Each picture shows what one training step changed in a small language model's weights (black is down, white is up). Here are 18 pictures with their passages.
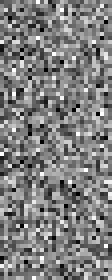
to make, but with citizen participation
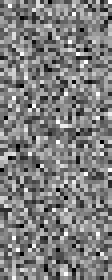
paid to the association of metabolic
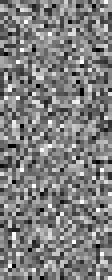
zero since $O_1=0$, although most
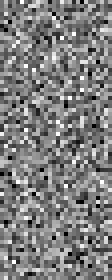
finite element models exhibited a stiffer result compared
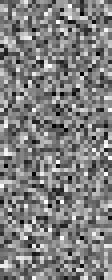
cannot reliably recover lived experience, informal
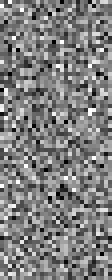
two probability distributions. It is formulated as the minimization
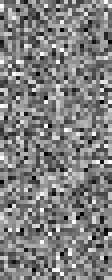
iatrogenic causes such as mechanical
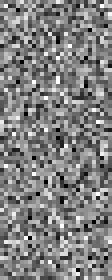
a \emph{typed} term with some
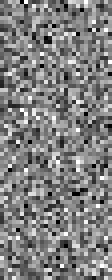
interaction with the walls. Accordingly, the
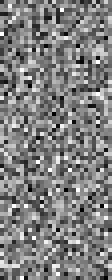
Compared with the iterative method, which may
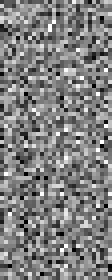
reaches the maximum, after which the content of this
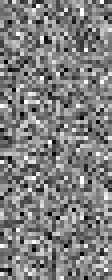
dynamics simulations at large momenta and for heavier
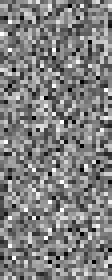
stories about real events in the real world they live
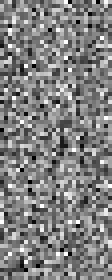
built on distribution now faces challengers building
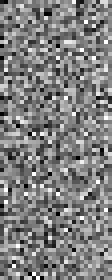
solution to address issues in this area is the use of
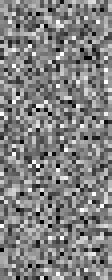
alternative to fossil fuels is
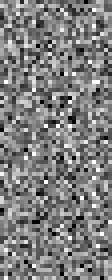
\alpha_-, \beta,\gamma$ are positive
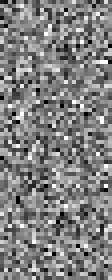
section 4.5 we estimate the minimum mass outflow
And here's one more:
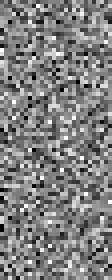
with mistletoe leaves aqueous
